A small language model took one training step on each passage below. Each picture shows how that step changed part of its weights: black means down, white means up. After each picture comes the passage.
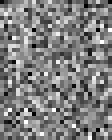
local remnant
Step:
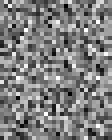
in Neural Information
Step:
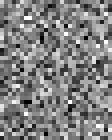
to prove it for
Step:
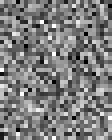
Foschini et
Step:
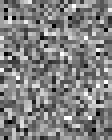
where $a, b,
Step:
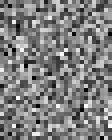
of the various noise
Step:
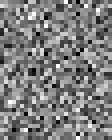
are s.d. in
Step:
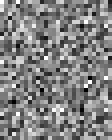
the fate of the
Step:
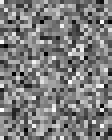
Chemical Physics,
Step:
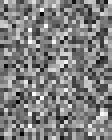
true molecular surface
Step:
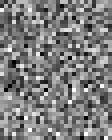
the integration is over
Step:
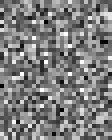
for each frequency. The
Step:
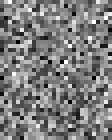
one qubit per block
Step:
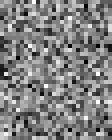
parameters and has shown that the
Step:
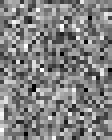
Sitter space and
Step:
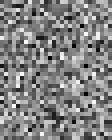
a straightforward
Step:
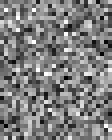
epochs and
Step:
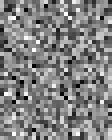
which is a dimensionless
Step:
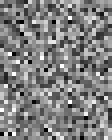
measure of the averaged
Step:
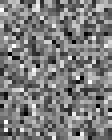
there are $N_{\rm
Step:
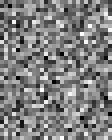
of each temporal
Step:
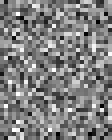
filled circles.
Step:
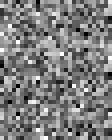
parameter are assumed to be
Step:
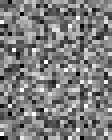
of the BBF is
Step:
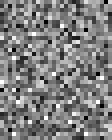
and our outcome
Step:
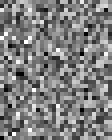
the performance of the
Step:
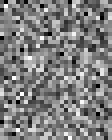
by definition not
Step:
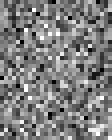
stable and differentiable
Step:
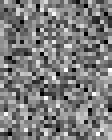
encrypted image
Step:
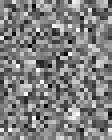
Gaussian distribution with mean
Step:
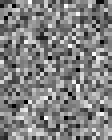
achieves the same
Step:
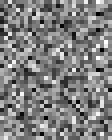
Radius and the
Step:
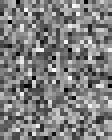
is thus identical to
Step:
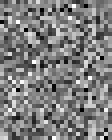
interpolating the values
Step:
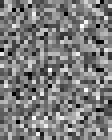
bias terms} To further
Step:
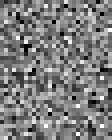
forbidden lines
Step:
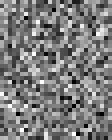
background knowledge
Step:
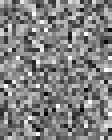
use the factorization property
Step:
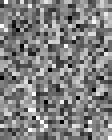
across domains with
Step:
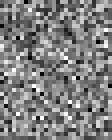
$k$. The results have
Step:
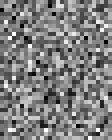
in the resummation
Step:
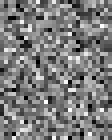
can be fatally large
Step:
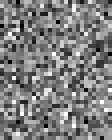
of subtle differences
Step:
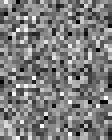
algorithms is that results are
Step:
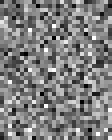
star). Both these effects
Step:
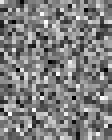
in harmonic space
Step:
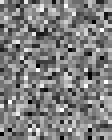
questions for development
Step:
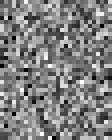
To balance the
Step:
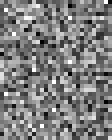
$\alpha $ and $\beta
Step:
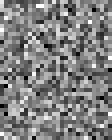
useful restrictions
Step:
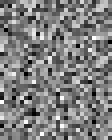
(MR) which
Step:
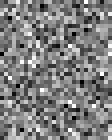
though a slight
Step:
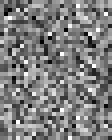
detailed study. In
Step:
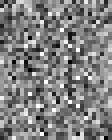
therefore be solved.
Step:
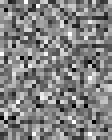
$n$ directly,
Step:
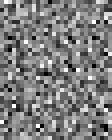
of usable qubits
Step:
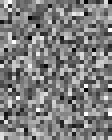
the surface lapse
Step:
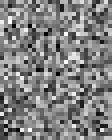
sum up to give the
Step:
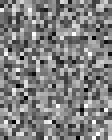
the redshift distribution
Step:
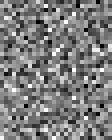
n_{\mu \sigma}
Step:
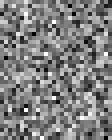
distribution of $\bfb$
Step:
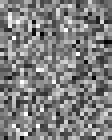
smoothed sp
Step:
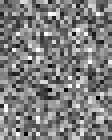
contributing to the
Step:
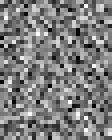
zones with side
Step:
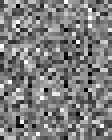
world. It
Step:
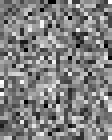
may include algorithmic
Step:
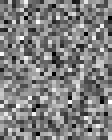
this kind of system will
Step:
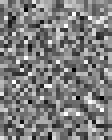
monotonic function
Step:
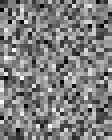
latent space and
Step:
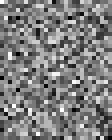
scales, and scalar
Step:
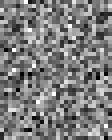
by selecting from the
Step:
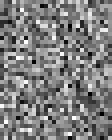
scratch. It
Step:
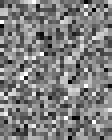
GJMS operators
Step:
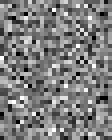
and 36 Million
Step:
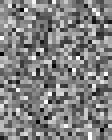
boson sampling
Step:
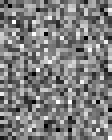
of elements in the
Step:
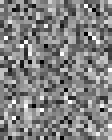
A tissue such
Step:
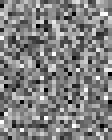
enters this rate.
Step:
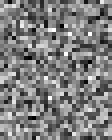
final 3 bytes of
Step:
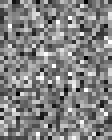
spectral parameters known the
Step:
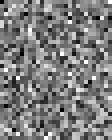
out as exceptional
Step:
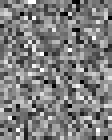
model for CCQE
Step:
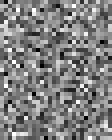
Most of the following
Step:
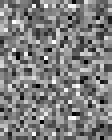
structure that we find could be
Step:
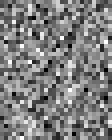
in all the cells.
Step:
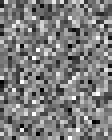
Two PBS
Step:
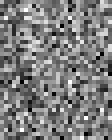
this case the DU
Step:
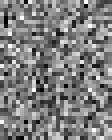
center of mass
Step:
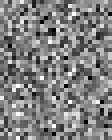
effective zero pressure.
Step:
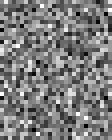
in order to meet the
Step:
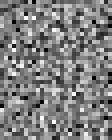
for simulations. In such a
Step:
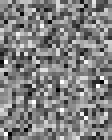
to local outliers
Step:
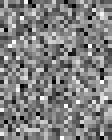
Stephen gave
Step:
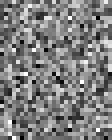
for this class of sources
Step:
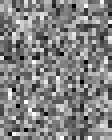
the solutions of this
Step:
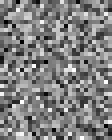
to match the FA
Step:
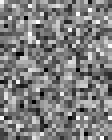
at the unstable
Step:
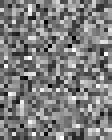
induced by the QCD
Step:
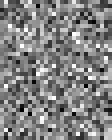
were separated from flux
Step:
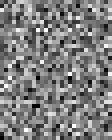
the key contributions of
